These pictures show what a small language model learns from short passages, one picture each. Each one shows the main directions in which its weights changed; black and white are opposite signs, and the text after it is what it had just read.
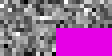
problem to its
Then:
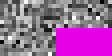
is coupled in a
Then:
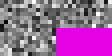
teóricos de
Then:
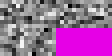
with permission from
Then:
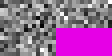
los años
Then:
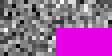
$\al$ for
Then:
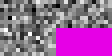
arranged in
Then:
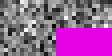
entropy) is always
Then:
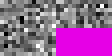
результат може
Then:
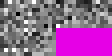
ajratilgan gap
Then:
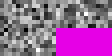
through the medium
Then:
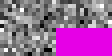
are the best
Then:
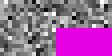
this study, we
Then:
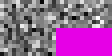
of binary and
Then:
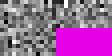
magnetic state which is
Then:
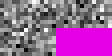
protocolos de
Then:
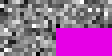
e Perrenoud
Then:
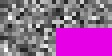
literature, whose work
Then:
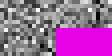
selama tiga
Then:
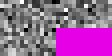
en los cuales
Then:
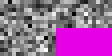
where a source with
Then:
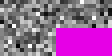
как единое
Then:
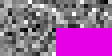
com cerveja
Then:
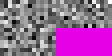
The lower limit,
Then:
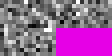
W. et
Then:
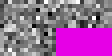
herhangi bir
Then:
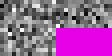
used to construct
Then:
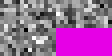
large amplitudes of the
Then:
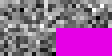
the figure) after
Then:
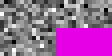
The instantaneous
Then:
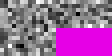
Bulardot a
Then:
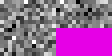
работы со
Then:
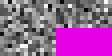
along each principal
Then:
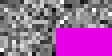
graphics processing units
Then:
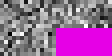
should be respected
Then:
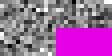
cm) on a
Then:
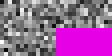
coupling is a
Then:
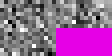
voire dans
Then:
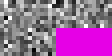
maximum transit
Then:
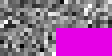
om uit een
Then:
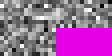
test samples to water
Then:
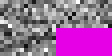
experiments at various levels
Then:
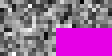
al cambio
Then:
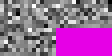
KA mixture
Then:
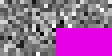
qilish, uning
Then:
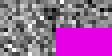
geographical distribution
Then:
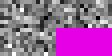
are different from the
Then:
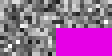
of the inverse
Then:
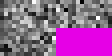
robustness result rather
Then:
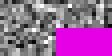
the similar separations
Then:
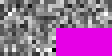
of muons used
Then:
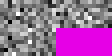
axial ratio among
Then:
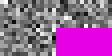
energy density,
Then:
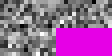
condition in the
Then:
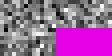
activity of the
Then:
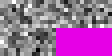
as compared to the
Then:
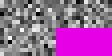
Alison também
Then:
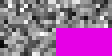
field on the
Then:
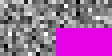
follows. We first
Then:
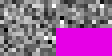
thesis provides information
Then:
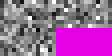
with a particular focus
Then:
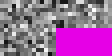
of propagation and
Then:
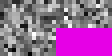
of the corresponding bands
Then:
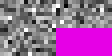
but equipped
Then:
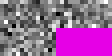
\in S &
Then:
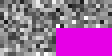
be considered as a
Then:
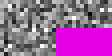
of detectors,
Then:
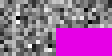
competent authorities
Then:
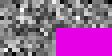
compared with other
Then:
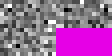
Mesa 2
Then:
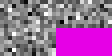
– Doctor
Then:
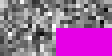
ahamiyati va
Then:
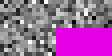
Unternehmen zur
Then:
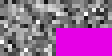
the case of the
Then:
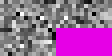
trends in open
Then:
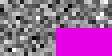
В данной
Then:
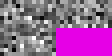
possible from given cell
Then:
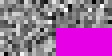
of nutrient
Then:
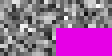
of the gas into
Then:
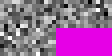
of the {\em
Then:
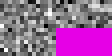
the plateau
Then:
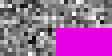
realizado com
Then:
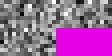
}$ is the
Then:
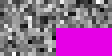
of a quadratic
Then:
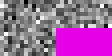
tilida esa
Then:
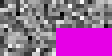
fraction and the electron
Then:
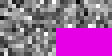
with the LLM
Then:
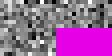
saberes e
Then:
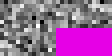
the arm
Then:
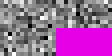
We demonstrate that
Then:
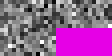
nucleus such as
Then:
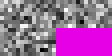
in the framework of
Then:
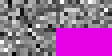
We first observe that
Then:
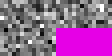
estimates the future rates
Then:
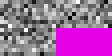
experiments at an efficiency
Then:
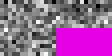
the graph. While
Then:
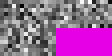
possibility, and
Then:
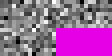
and looks
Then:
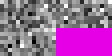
particles (labeled
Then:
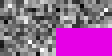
but only a
